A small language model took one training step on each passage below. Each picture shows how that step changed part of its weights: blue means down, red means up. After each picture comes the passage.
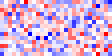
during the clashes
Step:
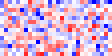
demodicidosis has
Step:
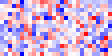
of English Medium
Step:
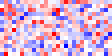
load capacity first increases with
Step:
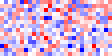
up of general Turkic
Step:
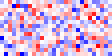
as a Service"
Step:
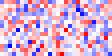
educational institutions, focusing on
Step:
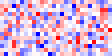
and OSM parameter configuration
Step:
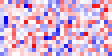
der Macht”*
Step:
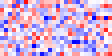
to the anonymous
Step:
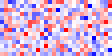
Problem Transformation
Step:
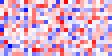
not seem to be
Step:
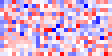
any effect of the mean
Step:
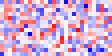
biologically active substances,
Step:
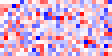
and selects the one
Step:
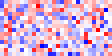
suggested that the serum level
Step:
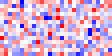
of all, I obtained
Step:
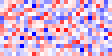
Figure A2. Figure
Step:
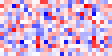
and community leaders on the
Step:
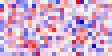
the salt solution did not
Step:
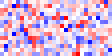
as an incentive
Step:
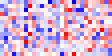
train large language models
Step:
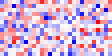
of neutrosophic sets which are
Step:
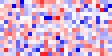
of immune system reduces
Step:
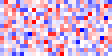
strengthen the Node would
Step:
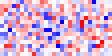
and formulate a
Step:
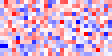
organisations are thus positioned
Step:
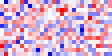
Accordingly, a
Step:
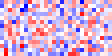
written language could be
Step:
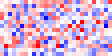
with smart devices in
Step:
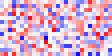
using a chainsaw
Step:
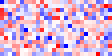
among the children and
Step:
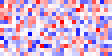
plant. The finding of
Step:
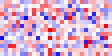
is colonized by the
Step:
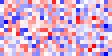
behavior of drivers and what
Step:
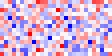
which were recorded in multiple
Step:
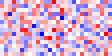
upon release, the uncertainty
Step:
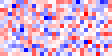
from the ambient
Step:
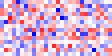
a strong band at
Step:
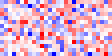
least most of us
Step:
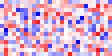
woman is always
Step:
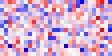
experiences of participants and the
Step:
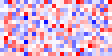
4 As an example,
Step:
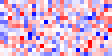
Melodia algorithm
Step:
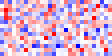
magnification power of a
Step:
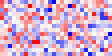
and have read and
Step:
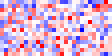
the changes she attempted
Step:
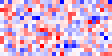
Ψ , denoted
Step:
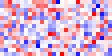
can give orders to the
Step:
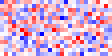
delivery, whether normal
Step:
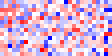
it shines through each
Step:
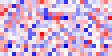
and compared with the
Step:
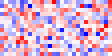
This inverse association of
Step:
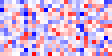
13) Some sample
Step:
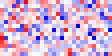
to November 2020 at the
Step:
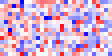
of solar energy they
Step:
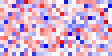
to PC ratio, increases
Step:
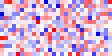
submerged sand
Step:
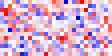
half width at half maximum
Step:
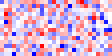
researches, containing
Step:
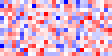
For instance the function
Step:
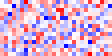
in concentration from 9
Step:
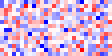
The well-dried
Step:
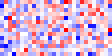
'i like',
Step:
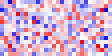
freely through the
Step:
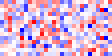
comprehensive system of care
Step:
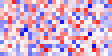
many parts of the
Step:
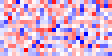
potential conflict of interest.
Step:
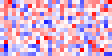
have been utilized for
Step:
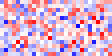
compiled for the
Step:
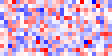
entities across the Internet to
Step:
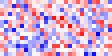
as fishing mortality
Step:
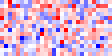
was more comfortable
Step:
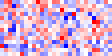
were placed in concrete
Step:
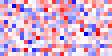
safe, easy to
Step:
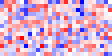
life is a process –
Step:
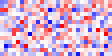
claimed that the beginning
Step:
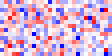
WP) JRA
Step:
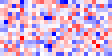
of mineral elements in
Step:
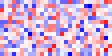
the relationship between the type
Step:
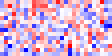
can either be evidential
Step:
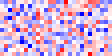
7.7 Results In
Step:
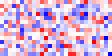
and future directions of
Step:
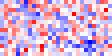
panic they looked
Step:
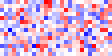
Eluting Stent
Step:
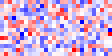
education - Preschool educational
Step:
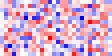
SoS must be
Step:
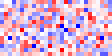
Previous Studies: The
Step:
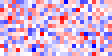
the reaction. The
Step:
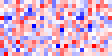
is worth noting
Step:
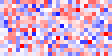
events under the same conditions
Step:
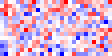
temperatures have been extensively
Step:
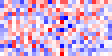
larvae were estimated
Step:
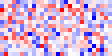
the initial normal stresses
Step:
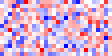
to be taught. This
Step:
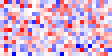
flocs will
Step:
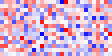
annual average of the number
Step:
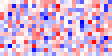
with 95% and
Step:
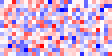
poor. This study examined
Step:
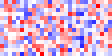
its members may or may
